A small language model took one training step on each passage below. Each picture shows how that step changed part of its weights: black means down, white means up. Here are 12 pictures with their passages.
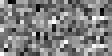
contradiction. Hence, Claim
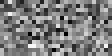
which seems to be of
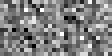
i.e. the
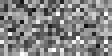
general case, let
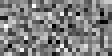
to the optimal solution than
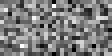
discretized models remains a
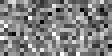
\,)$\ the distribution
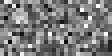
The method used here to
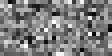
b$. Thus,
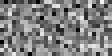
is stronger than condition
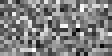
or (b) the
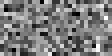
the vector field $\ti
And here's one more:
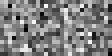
\\ \frac{\partial
